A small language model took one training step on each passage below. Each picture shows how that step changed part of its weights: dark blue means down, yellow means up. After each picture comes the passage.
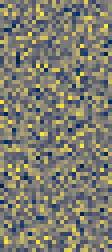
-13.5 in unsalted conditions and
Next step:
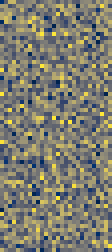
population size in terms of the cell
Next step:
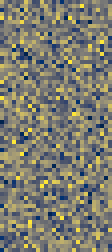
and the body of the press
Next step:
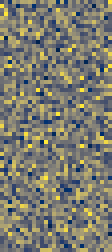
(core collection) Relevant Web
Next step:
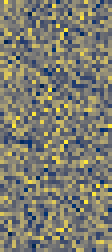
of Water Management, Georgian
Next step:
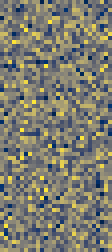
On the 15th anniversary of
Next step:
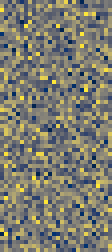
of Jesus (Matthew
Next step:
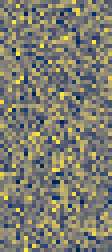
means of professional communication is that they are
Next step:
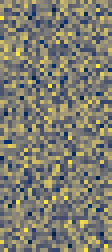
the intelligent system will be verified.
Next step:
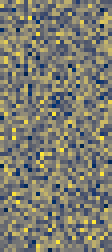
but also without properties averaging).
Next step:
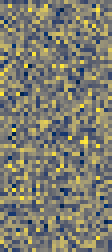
separate channel is determined by the
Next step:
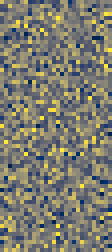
In contrast, herbal
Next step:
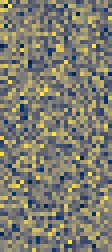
While there are well-known
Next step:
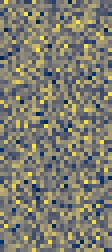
development of student in Secondary
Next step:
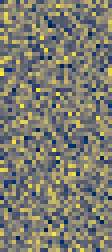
matrix and reinforcements.
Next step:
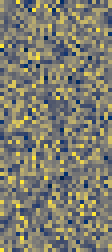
mixer performance is strongly affected by
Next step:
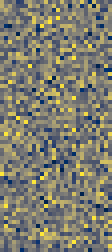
the prototyping phase (which
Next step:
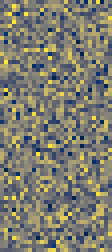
smoke have a 4.5-fold
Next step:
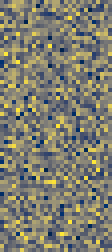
linguistic rules must be used to
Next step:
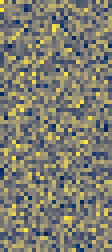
Representation and it uses the
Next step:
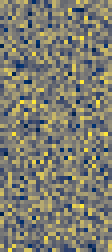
Effects of the Philippine
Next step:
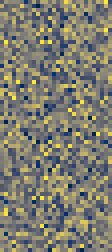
to 0.3. The limiting gas
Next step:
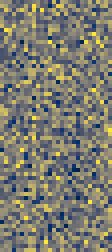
still young welfare state to
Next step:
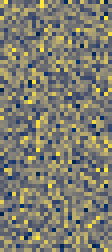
firm in Rivers State. They
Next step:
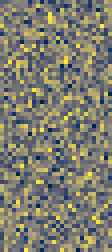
Once a decision has been taken,
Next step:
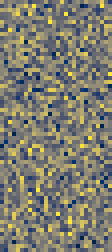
data related to the operations, finance or other
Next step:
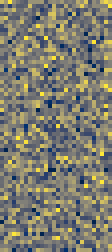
despite their non uniform localisation
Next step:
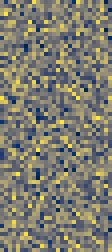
and Mental Health Services
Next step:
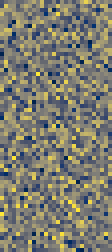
Table 1. Mean and Standard
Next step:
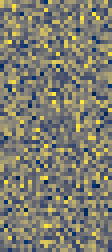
efforts of Dr. Barna
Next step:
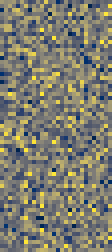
the amount of rizatriptan
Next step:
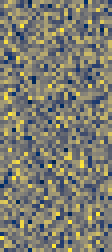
motion traces with segment
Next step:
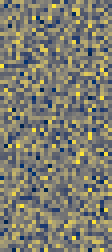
project-based learning, students actively use
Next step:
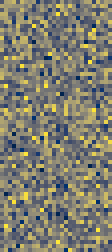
offer limited accuracy and relevance in
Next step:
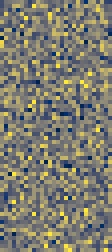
microstructures; precipitation
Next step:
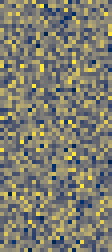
study aimed to address a gap in the
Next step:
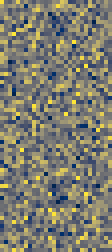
supply line were purged into the
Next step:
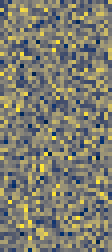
the aperture size of the
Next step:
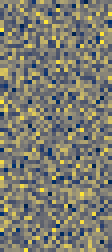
similar to those available in databases. They
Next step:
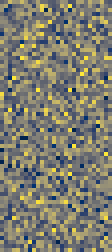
The major conclusions for the underlying
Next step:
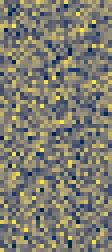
Negative Relationship 0.129
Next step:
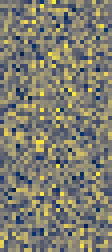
a Structural Vector Auto
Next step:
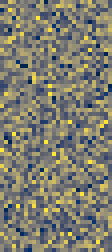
consistency of the created dimension
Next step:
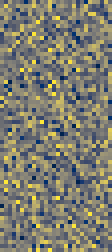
plant–pathogen interaction
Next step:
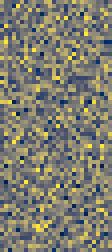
is SVM using Radial kernel
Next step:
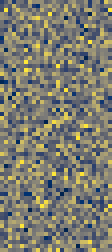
"Preventable DALYs
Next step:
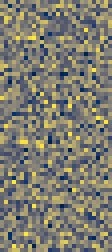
of the protein component is close to
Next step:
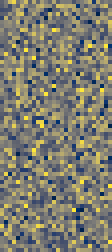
workload, long-term
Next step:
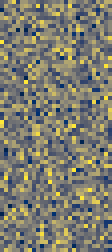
(SFW) effects. To obtain high
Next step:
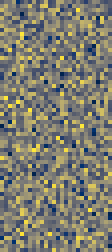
analyzed per age, sex,
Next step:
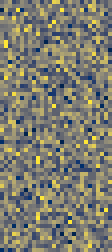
of floating matrix tablets were
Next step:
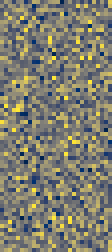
it continuously mask the
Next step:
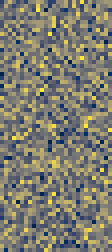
Kanjirakkat added that this
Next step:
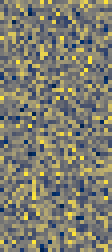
Paris. - 325 Choa
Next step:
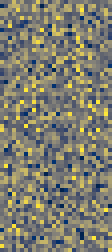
Measurements gathered on the
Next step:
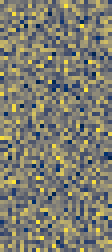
car crashes between May and June
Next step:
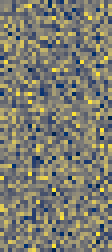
of a triangle in a map
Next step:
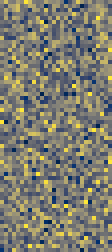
to 200 experts in Egypt working
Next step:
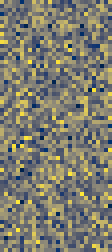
electromagnetic effects as soon as
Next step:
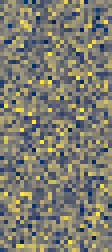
angular geometric indices did not
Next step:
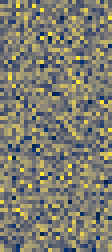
model, infill walls without opening,
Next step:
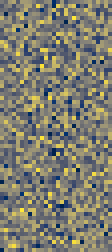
are transmitted. In [15] the
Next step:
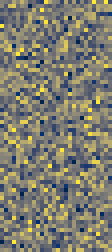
challenge requires the development of OER
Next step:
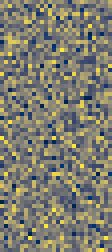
honour. 2. Use-case
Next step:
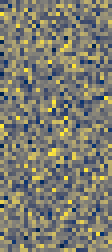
and humidity while still producing
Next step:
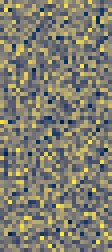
be present in the blood of affected patients than
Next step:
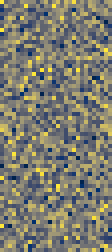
very low mastery to fully
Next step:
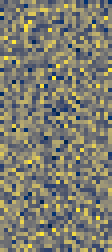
mouth Intra-oral
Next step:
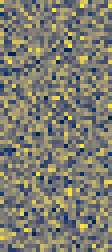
³⁰ and the relevant combinations
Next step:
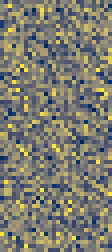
resilience to natural disasters.
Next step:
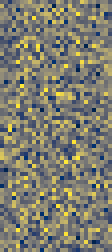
1918 private addresses; since these
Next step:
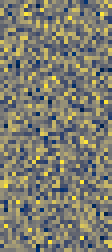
the interpretation (the tomographic
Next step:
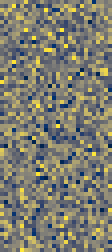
context of telework and supply
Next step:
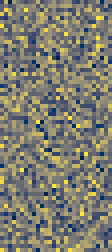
and Beaufort Seas*,
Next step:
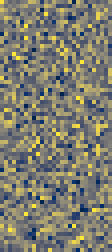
b), which is “219”. The first
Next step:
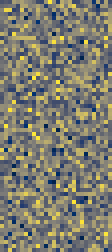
Spectroscopy consists of
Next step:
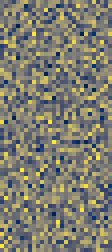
seed characters of Indian mustard.
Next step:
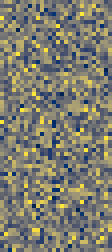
would be interesting to investigate how these models would
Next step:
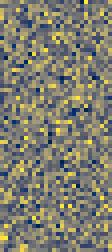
fluid on any document in the file
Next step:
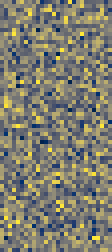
the project's Grant Agreement.
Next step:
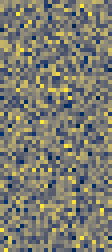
hand, during compression, they collapse
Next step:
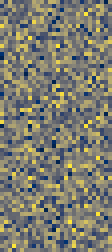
points for electromagnetic
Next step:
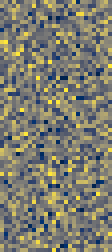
evenly distributed on the circumference
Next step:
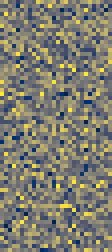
has been reported to enhance growth and development in various
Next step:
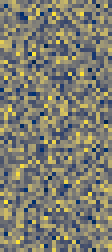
formation. The introduction of new
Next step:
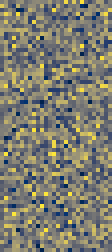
Dublin undertaking internships
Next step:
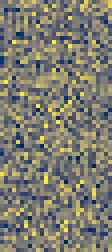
2011 “The relationship between human resource practices and
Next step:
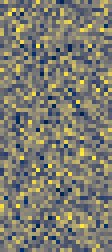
C. K. Pham, R.
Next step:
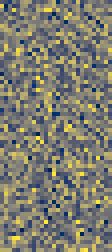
other papers reporting image issues.
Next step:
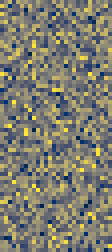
response relationships for local ecosystem
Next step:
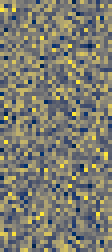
m_h- is effective mass of
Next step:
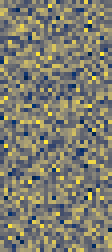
do not recognise the reliance on
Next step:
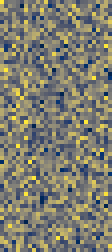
mentioned variables. Table 3 shows that
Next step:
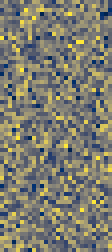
first master consecutive translation
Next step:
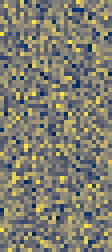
River system. It is made up of a
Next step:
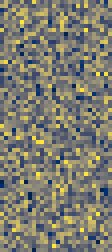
anomaly and visualizes the
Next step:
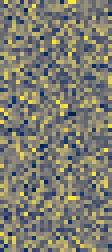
estimated visually (the near-wall
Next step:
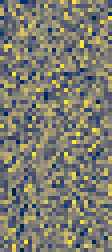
peer review: 1 approved, 2 approved
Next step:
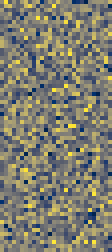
industry (e.g., see statements
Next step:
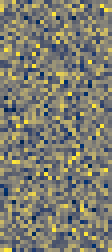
to exposed fiber on the composite
